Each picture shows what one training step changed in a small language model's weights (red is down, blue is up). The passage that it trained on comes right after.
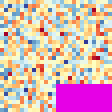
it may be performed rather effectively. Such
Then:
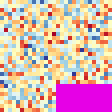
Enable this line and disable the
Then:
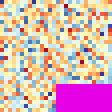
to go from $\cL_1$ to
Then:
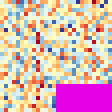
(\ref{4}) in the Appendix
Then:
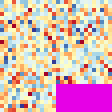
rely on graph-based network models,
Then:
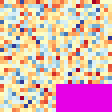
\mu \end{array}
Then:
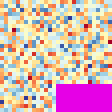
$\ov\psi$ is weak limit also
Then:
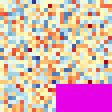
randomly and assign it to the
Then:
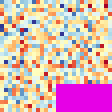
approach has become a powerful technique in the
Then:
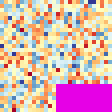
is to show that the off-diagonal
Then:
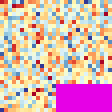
nor altering the initial \worder of
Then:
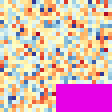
equal to $E_n$,
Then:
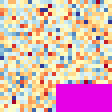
linear subsequences. Assume that we have a
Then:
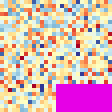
$X$ has an algebraic approximation $\pi
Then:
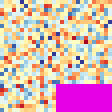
of vector bundles over $X$. We have
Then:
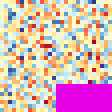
so for matrices in which there is no
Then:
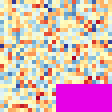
(dangling) edges (see
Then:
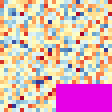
+ A_n \bigg) |\geq
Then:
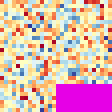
Hence,% \begin{align}
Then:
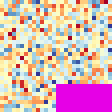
(respectively, $Q_2$) denote
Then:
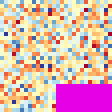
by conditioning in the sense of
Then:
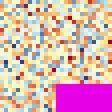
let $\lambda$ also refer to Lebesgue measure
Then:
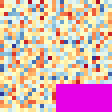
\eqref{eq03} takes the following
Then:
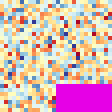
with potentially good reduction) and the one
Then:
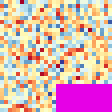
maps (see \cite{KMM}).
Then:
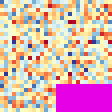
to denote the empty set, and a function
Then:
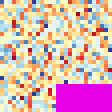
to work we need a sharp inequality to occur
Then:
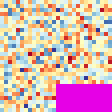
$\triangle^z$ is multiplicative on
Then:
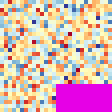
compact and non-compact Lie algebras are
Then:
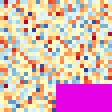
of each other. Roughly
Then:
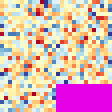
Therefore we want to compute its average value over
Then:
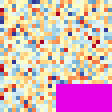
base-pointed index polynomials also yield lower
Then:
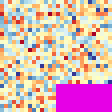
while instead of $f$, its upper bound
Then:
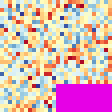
when the involution on $\mathbb C$ is
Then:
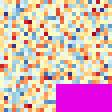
elements are described of the form:
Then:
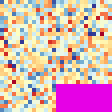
containing a canonical curve. Even if to
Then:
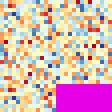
such that $C^{ss}_\Pi$
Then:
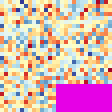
of crossing periodic orbits. Finally, the
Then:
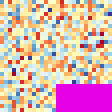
mentioned in \S 2, that an algebraic
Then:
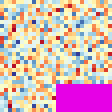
does not create new critical points of
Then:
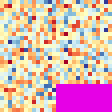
for \eqref{FJFP},
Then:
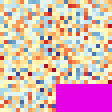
hence $\sum_{i\in
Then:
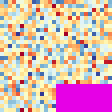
common edges, one is on no other
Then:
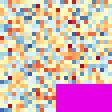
On the two physical levels, define
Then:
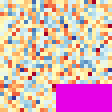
de $K$ (au sens de
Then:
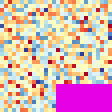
symmetric group $S_{p-k}$
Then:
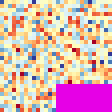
like to compare this table with the one given
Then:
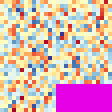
is obtained that \begin{eqnarray}
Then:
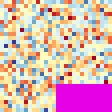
Dirichlet characters that we aim to study. We
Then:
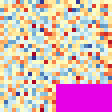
of del Pezzo surfaces with
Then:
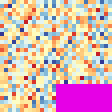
Tereshenkivska st.,
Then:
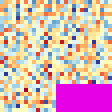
9 implies that $\mu_i
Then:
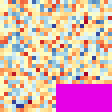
$1\leq i\leq
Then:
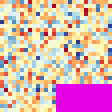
\ \text{if $i\ne
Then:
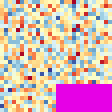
and the upper edges are normal or
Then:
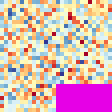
for $H^p$} if for each
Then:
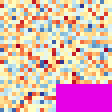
\subsection{$\mu$-Laplacian and
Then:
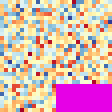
if $\nu$ is a weak limit of
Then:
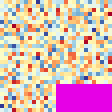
smooth as soon as $d$ is
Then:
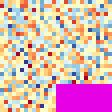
all $n\in\mathbb N$,
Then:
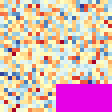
$\xi$, we may make the identification \[
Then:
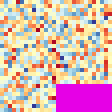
The aim of a pure producer is the
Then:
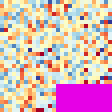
bivariate Lucas polynomials as
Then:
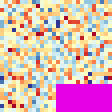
same as above, namely a discrete elliptic equation
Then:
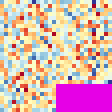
can be the case when $p
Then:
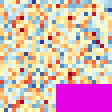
can be further interpreted as a linearized ALM
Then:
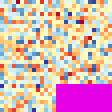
every triangle-free graph $F$, and
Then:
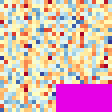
p, q\rbrace.
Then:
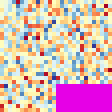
the article is the following. In this section
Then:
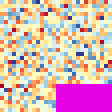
with $X_{t^*}$ contained in
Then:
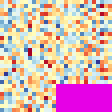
{\it defined on a sufficiently rich measurable
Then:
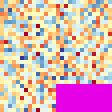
X_2$ is a set of free
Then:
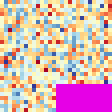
the tile compared to the defining
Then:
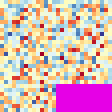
methods employed in our paper are different from
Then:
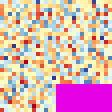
special cases of the $\widehat{I}$
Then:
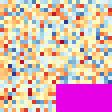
model $\fM_0$. Moreover,
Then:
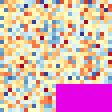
algebra associated to $_A{\mathcal
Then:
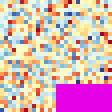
For a given number of circles, he considered
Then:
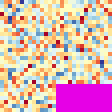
have in-feed priority.
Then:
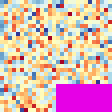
so please let us know if you
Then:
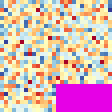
even homomorphism between super vector spaces over a field
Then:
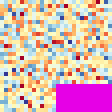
an example of a function that satisfies Assumption
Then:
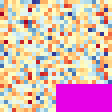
such that $h\le-1$
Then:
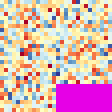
is the block-sparse remainder after
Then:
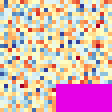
There exists a function $c:
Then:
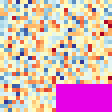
les réflexions de
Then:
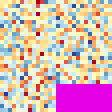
exceptional moments considered above as follows: we
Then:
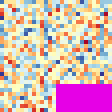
nullit\'e de certaines
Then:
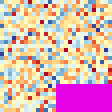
following theorem. \medskip {\bf Theorem
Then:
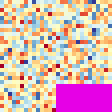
standard coordinate functions on $M$.
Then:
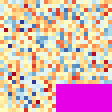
the `rand_sphere`
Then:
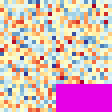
hence the evaluation map satisfies the properties
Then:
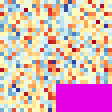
preprint 2006. \item
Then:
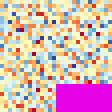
and in Section~1 we claim that the
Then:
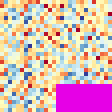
x \leqslant M ^ { \prime }
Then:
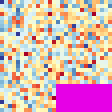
about 54 seconds, while the average
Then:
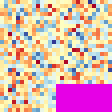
the argument above, $Q[S]$
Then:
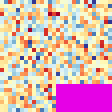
solution of (1.1) with
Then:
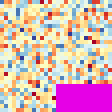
satisfied. Define the gain of the whole
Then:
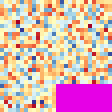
of the possible $n \choose2$
